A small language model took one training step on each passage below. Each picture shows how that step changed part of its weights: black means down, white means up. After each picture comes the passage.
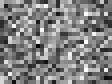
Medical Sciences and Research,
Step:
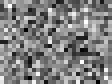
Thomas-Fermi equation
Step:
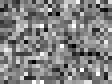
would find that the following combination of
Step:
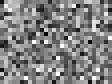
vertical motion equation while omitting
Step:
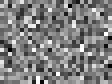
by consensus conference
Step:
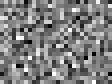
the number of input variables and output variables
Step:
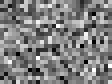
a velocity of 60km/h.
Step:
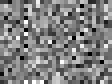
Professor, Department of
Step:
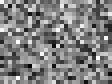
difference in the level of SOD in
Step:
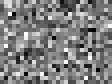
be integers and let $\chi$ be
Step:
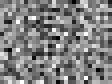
some $V_k$ with
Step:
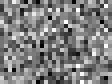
multilagrangian case, it is
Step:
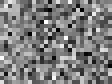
color scale depicts the value of the
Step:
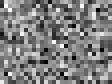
angular momentum and eccentric orbits, where
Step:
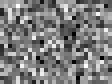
Sails as filled in, while
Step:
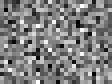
cancer has the potential for extensive
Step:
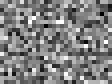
$\R$. It consists in topologically
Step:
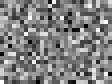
their family and the near ones. The
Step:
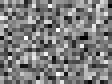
the North-south
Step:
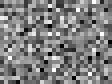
the HA is effective, since after
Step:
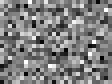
\frac{GBW \times
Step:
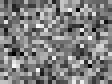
it is realizable as the moment
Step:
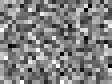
debutante party with
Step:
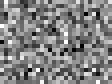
brought into collision with the laser
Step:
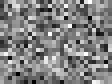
patterns and processes associated with the use and
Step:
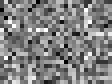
of the Department of Preventive and
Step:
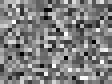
formation of a black hole signifies the
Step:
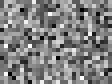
counts more than the opinion
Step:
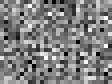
alarms, this work addresses
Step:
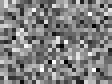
coloured solution containing a
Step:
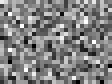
on general methodological requirements for educational
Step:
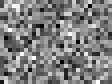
does not improve the estimate.
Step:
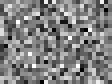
case the reader will be interested to do
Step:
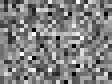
can withstand large shear stresses
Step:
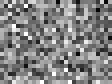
industry related category and inflation and
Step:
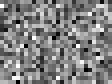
this section we review the definition of
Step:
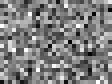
a spacetime containing a particle world line
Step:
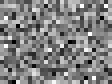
respectively, then change the order of
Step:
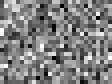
fibers and both the central and corner
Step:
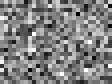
the flight of birds",
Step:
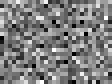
We will show preliminary results indicating that
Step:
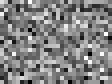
\end{figure} \newpage
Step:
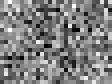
uniformity arguments are entirely
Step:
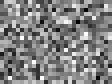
transient, stress-related
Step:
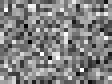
have to fulfill Euro6 further
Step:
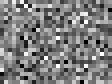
and characteristic polynomials $\Delta_0$
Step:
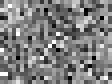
algebra which realizes the Hamiltonian
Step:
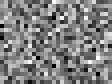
in particular for fundamental representations all possible terms
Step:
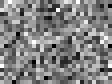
edge--path from the vertex of
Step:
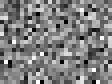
trend has been reported previously [4].
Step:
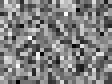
treated soil to evaluate the optimum
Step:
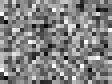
tori}, product of two
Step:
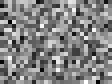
were maintained throughout of experiment in
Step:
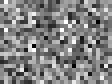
field to eliminate the male
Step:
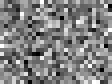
phase transition revealed by BES.
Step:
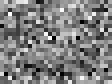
again compare two ``Sets'', but
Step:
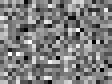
the two types of results for a few
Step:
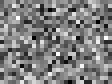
accuracy than human classification and SVM
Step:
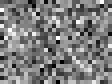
isomorphism. \end{theorem} These
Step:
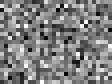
hU_i$ and\quad
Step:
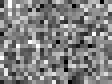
Lipschitz continuous in $(x,
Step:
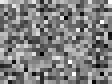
than the corresponding DOC kernels
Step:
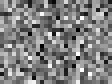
Grant 2023 funding scheme
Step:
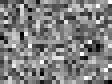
inhomogeneity, it is necessary
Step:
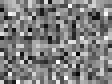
terms and by minimizing the CCC
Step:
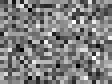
and compression formats as used in
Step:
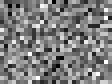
approximate solutions of the same structure which satisfy
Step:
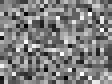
know that such an $f$-vector
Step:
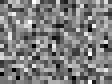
matter plays a decisive role
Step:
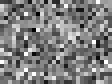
it follows that, for $0
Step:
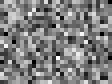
product of the volume of the complex projective
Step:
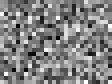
that the optimal maps $$ \tilde
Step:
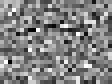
occur at a critical thickness of five
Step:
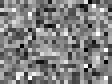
normal subgroups $G_1 >
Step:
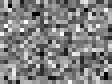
día 14 de edad
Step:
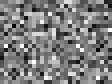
Heat Kernel and the
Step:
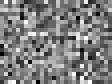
Planck's constant, and
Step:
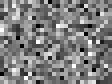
method. Data collection was obtained from the
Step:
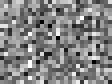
only s-wave pion
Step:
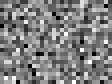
the edges not encompassed by
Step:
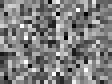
scaling of the number of excitations:
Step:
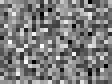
Figure 1(d). Four
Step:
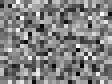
\in \{\cup,\setminus\}$, we
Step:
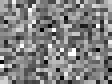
of independent and dependent variables using their errors
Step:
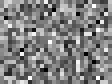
aligning the front heel with the
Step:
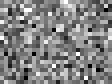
increases monotonically with $\mu$
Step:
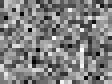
diffusion Monte Carlo (DMC)
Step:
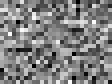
(In the special case that
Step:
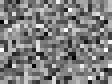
There is a dashed arc around the base
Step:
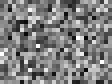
respondents presently are in usage of
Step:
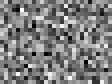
\parag{5. Global
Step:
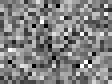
local times and Jeulin's
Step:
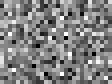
complicated the planning and execution of the
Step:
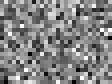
through an edge computing framework, with the
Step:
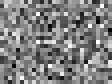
after inversion of our diffeomorphism and
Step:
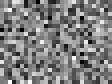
M = \llbracket
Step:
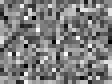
\chi: \fh \rightarrow
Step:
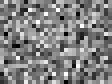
cuprates, some have been
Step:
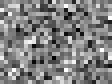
processing of the binary bits or
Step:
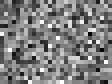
only some random measurements of $\M$
